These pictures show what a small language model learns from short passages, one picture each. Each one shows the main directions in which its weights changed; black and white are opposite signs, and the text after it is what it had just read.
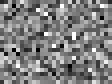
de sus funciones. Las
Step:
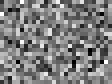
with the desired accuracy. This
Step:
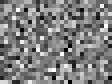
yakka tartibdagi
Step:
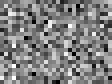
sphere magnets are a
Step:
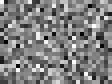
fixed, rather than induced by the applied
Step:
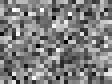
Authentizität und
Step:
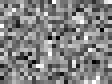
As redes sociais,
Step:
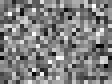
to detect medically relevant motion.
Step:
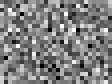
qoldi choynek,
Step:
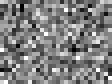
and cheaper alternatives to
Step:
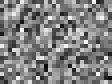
a los Virreinos del
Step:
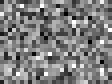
tinggi. Jika
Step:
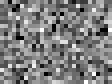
содержанием. По
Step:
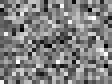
the black holes and the
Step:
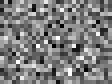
autores citados atribuem tal
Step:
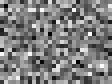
However, the nonlinearity in such
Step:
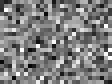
для инженерной практики,
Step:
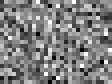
of the metastable type. The
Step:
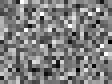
**ish vaqtini,
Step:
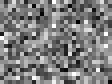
the slow-rolling condition
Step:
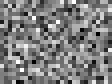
test edilmiştir.
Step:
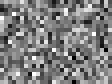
not understood previously.
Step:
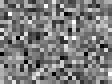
existence of distinct symmetric and
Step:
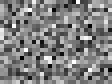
using QUBO models.
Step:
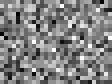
21-son BHMSda
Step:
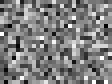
Ular tovarlarni qulay va
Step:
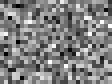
are in the energy-momentum
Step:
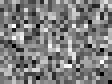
are taken as $j$ and
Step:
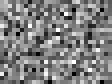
outra, ou de uma empresa
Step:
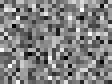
of the SM arose from
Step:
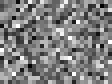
passos essenciais para
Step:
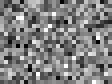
Zh. Kelle*
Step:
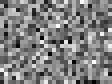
M.J. Savage,
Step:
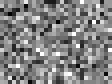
is improved by a factor of
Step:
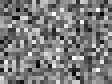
optical beams towards the trapped
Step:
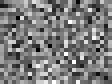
red contour lines denote the
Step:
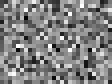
show a strong enhancement, by
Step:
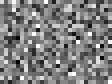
Descreva um modo de usar
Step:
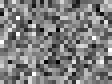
corresponding values of the Langevin
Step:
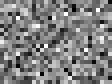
positiva della prima fase
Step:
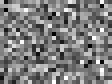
орденлари билан
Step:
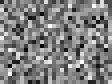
{\bibfnamefont {K.~R.}\
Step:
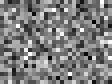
of the method is somewhat
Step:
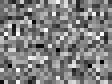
principle this system can be solved
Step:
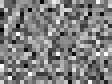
with the third line we used the following
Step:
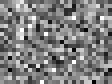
Issues of spiritual performance
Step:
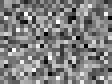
те органи та інспекції,
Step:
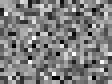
na funcionalidade abdominal,
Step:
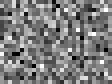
outcomes in the computational basis can
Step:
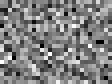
2023. Periodicidade
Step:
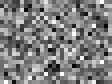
G. & MBAYA
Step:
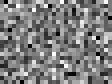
nombre de San Luís
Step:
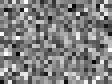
$A_n$ diagram, it
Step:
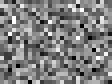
din spatele mesajului,
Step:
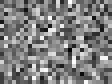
Н. Морзе,
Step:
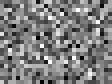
особенностей. Для этого
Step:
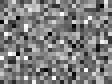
described within our model with the choice
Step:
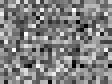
Construits AVE
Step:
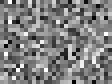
a near-constant behavior of
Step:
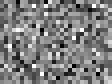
es frecuente en los
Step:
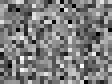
of side layers tend to be
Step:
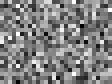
Maroc dans le projet de la
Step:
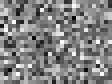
milliy mentalitemizni
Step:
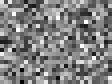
data or private memory of another
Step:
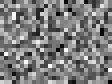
la producción de Hilda y el
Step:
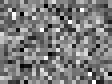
qondiradigan yoki
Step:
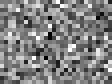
музея положительно
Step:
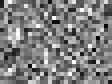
ham barqaror yashab
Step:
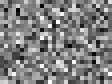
слова: *Наш
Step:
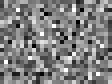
300 lectures which cover all
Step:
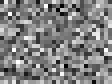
ички низоларга
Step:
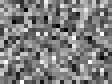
in the present research as the inverse
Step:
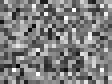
grau de conhecimento no teste
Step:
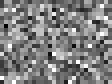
Результаты исследования.
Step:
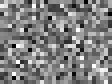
I: Skyrmion
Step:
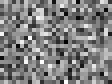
lines. Toward the
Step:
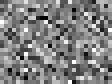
is divergent in that limit. At
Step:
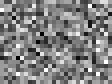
in 3D systems.\\\\ In
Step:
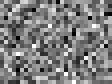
rivojlanish nashriyot
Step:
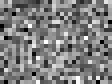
We now start with a general framework where
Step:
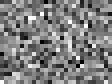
are conclusively bound with
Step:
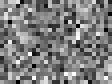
for Numerical Modeling of the
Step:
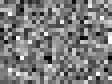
most ETC models. The
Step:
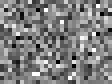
make them ideal candidates for
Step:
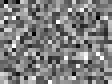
y técnicos que serán integrados
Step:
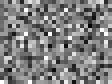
as a dopant. Note,
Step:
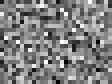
suggesting that fluctuations associated with the electronic
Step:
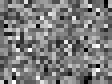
toshishi va kuchli
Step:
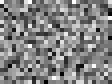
що результати досліджень
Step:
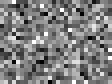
понимание данного
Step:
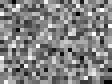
joylarida vertikal
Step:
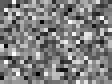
деятельность требует
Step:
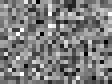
verschiedenen Schulformen
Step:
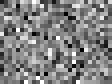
does not reflect good enough the scale
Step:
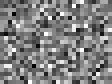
oʻz uyida
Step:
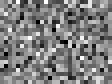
shows that the execution time is
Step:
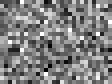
crystal positions. The parallel
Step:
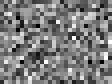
hat das *trusted profile*
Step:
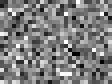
ovqatlanish ham
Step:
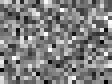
профессор Э.Н.
